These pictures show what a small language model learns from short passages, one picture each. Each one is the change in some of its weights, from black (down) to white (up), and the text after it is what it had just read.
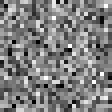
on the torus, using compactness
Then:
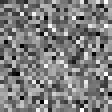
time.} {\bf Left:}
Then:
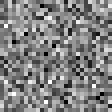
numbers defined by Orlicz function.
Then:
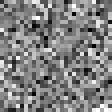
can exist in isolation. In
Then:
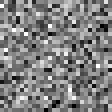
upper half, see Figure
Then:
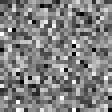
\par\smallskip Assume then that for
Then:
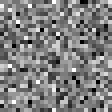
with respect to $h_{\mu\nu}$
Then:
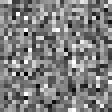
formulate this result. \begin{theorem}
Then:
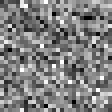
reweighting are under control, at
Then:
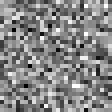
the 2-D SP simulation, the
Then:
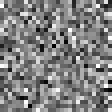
\textrm{if} \ t\geq
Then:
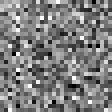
antipodal separation
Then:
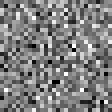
important tool for further
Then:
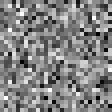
& tourism, and consumer &
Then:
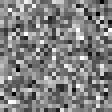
that even in this case, the use of
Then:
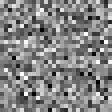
Label Ordering &
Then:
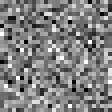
and data target, captured
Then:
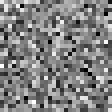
evolve together towards
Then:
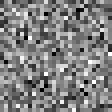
$f'''\in J$ by considering
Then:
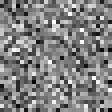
of $G$, that is, the product
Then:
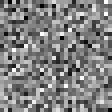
&\triangleq \inf_{
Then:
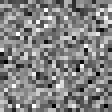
for the CFT. The other three
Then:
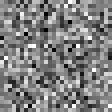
condition for resonance is that the maximum
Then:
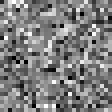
chiral-motivated model where the
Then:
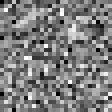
the non diagonal entries are
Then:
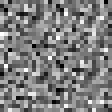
\to \x \in \Gamma}
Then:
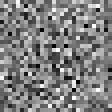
$N=2$ scale invariant
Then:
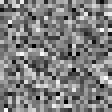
very intense and filled with
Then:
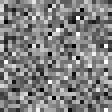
solve some possible problems of the cold
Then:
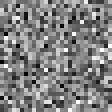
same value can also be applied in the
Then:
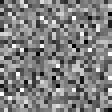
\) attached to the moving
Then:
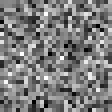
Their poorer agreement
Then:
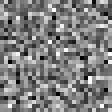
as input and outputs the
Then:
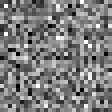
The phrase \lq\lq
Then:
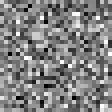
thermodynamics and information loss
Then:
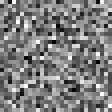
the driving forces are different. The
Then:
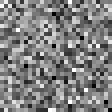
the $D \cos{(\alpha)}$
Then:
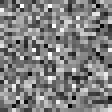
transformed to \EQ S=
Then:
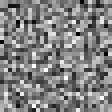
inputs (hydrogen
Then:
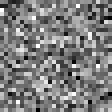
discuss how to create a
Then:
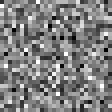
and \cite{Finamore} for
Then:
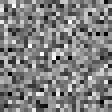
have refrained from incorporating
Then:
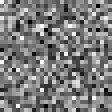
us that the polynomially graded
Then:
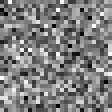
saturated sublattice of
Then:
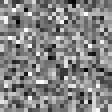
that demand license plates,
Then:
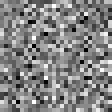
H_{m-r}= \langle
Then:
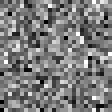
been developed. Most
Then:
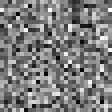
terms of these. The elliptic functions
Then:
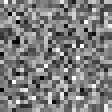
state. \end{thm} \pf
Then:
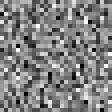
distortion $\delta$, given
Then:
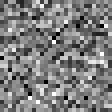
\frac{u^\pr v -
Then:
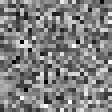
necessary knowledge to do
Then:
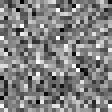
and will have much more to say about
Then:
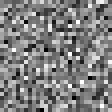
quantum metrology, in particular we show
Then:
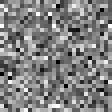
In the next subsection 2.2
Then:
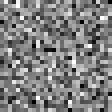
the test set. Coloured
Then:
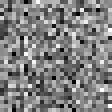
provide the same constraint on the
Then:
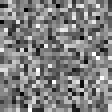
distance. Second, Internet
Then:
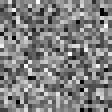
give rise to fascinating
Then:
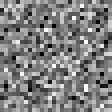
Markovian random evolution in
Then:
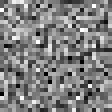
thermal conductivity is much
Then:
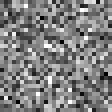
B_{\alpha \beta} \left(
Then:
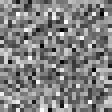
as the sum of order-continuous
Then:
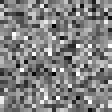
Mechanics, Resurgence,
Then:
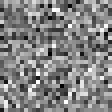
data taken from the Bayesian
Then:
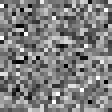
from the available observational
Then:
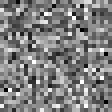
explore the attractor of the
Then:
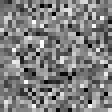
on both sides of a vertical line,
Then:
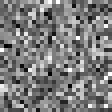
Cooper pairs and magnetic field
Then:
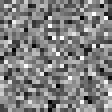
are the Chevalley generators
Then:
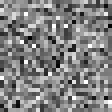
1D}$ which---together with
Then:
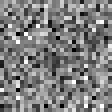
term $F_s$ involves the
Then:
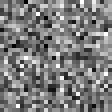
existing dot-product
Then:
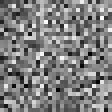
such a way that the dependence of parameter is
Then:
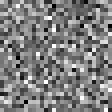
217.5 nm absorption
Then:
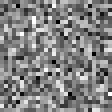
exclusively, computer vision
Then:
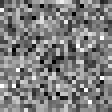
K to 300 K the sample remained in
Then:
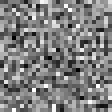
analysis, we define a coordinate frame
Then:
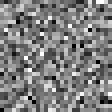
above we need to replace the real
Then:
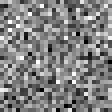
$\widehat{\mathcal G}=\widetilde{\bf
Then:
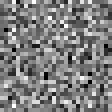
are compared with calculations based on parameter set
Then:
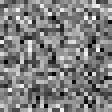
and design the arc lattice as
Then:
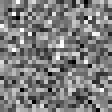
far as we are aware, no
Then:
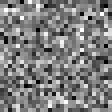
a boundary \cite{MP}.\\ Let
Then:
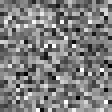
may have similar geometrical interpretations
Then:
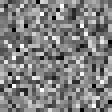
LFWFs at high relative
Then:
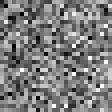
with the labeled exponent; they
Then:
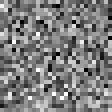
\cdots, \lambda_p$ and
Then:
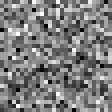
the $T^+$-equivalence classes
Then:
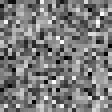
& JES & JER &
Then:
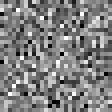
very low background values and is
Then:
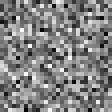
we consider two different combinations of our data
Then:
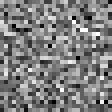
a collection of distinct lines
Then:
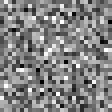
information through the ASD module.
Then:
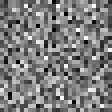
= \rho V$ in the region
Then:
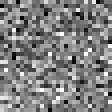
LLM-based oracle
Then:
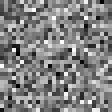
be isomorphic to $\Z_2.$
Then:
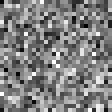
on-shell double-box
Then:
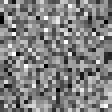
units. For SDiD,
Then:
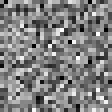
By polarization we get a bilinear
